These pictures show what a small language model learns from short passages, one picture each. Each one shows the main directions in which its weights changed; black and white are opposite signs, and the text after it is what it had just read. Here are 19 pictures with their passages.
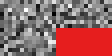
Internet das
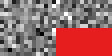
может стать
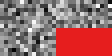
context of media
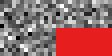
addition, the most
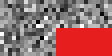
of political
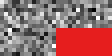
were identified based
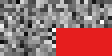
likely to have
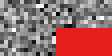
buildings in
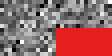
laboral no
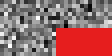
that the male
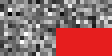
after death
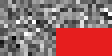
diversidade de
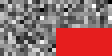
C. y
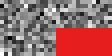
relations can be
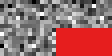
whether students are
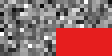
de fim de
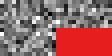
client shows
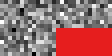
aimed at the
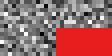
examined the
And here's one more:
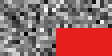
actors which are
